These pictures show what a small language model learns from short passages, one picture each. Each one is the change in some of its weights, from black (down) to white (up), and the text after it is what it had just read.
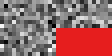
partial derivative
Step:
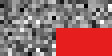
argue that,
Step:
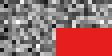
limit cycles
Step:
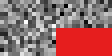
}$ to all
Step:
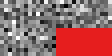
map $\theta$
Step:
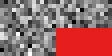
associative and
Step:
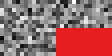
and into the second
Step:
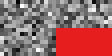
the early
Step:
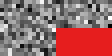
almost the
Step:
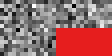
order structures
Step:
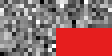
Il suit
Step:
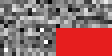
and $y
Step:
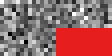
as follows:
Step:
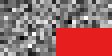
subsets of
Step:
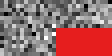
developing a
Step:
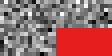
complex multiplication,
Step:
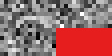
random variables.
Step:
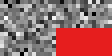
density $$
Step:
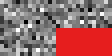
otherwise, we
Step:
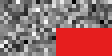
general initial data
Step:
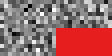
such that for every
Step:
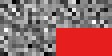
$$ as the solution
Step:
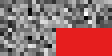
is equal to
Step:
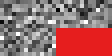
$ respectively.
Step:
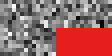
algorithms to
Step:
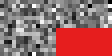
stationary measure
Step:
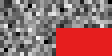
freely on
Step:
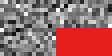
Let us first
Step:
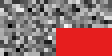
of this result in
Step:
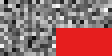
mappings with
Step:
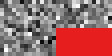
defined by $$
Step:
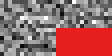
and similarly
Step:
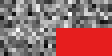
it is known
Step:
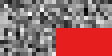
is then defined as
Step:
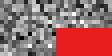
the level of
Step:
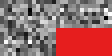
is independent
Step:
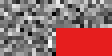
for every choice
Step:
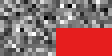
while assuming
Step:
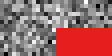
the spatial
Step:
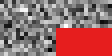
does this allow
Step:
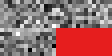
theorem'' from
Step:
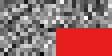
simulations -
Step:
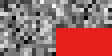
corollary of
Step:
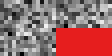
use two parameters
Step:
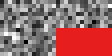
from $v$
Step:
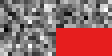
see that the
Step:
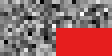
compared to
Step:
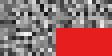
open, the
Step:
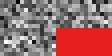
the sublevel
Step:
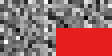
any point of any
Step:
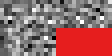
$n \times
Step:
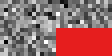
Here we can
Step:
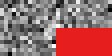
The category
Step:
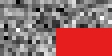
exist no stable
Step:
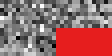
the numbers of
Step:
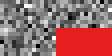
unit interval into
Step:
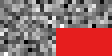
the recursion
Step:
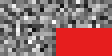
which equals
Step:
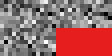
Here are some
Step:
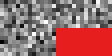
series of
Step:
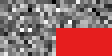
can only fail
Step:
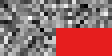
thus $\beta
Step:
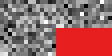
we obtain the
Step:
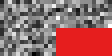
from the definition of
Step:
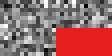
homeomorphic to
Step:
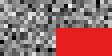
Not also that
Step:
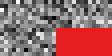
properly defined
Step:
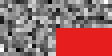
and, by the
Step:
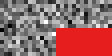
we will see
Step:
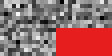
case. It was
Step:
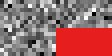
said to be
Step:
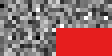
final time
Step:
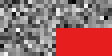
The order of the
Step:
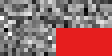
is (as one
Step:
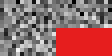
discrete simplex
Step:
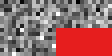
representation of
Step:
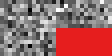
is easy
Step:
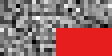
positive constant to be
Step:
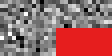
of as a
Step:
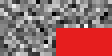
for all $x
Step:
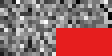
paper are the following
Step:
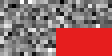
Lie algebra of
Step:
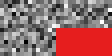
The spectral
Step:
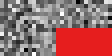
large models,
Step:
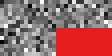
To prove
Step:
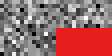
in dimensions
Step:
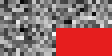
subspace of
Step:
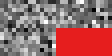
we compute the
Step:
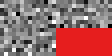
d \mu )
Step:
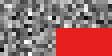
plane is
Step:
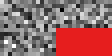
\vbox to
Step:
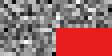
which are very
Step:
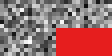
equations outside a
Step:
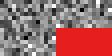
thus also from
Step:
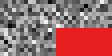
we have that
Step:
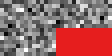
of $R$
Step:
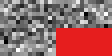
after each
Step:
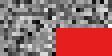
at least four
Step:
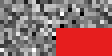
the dimension of this
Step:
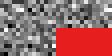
of the angle
